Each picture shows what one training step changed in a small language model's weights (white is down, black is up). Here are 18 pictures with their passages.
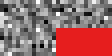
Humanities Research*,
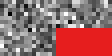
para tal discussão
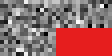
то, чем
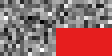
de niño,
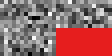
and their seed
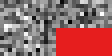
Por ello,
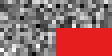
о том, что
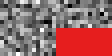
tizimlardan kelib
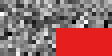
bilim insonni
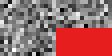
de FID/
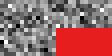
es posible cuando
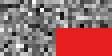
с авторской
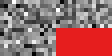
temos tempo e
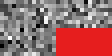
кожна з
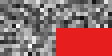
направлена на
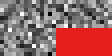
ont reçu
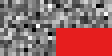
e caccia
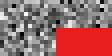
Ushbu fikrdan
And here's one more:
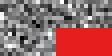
государственного и
